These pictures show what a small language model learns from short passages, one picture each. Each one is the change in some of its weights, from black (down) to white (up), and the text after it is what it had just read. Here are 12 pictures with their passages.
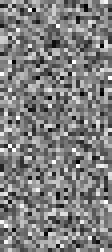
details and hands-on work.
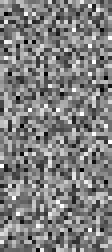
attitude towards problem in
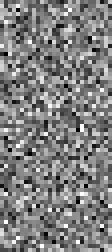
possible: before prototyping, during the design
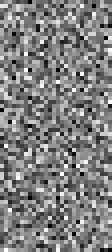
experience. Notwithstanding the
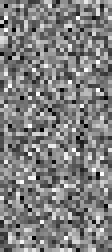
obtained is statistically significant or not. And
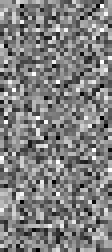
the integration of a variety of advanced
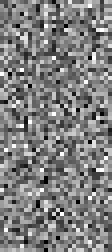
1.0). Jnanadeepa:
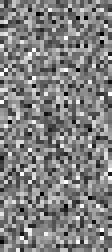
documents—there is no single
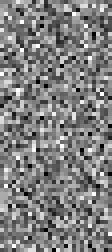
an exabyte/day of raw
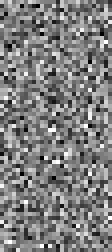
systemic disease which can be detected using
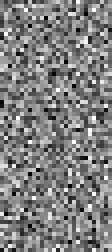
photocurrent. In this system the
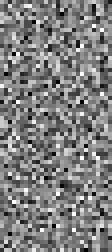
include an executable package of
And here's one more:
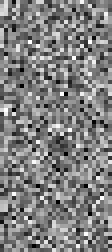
range of articles on the importance of
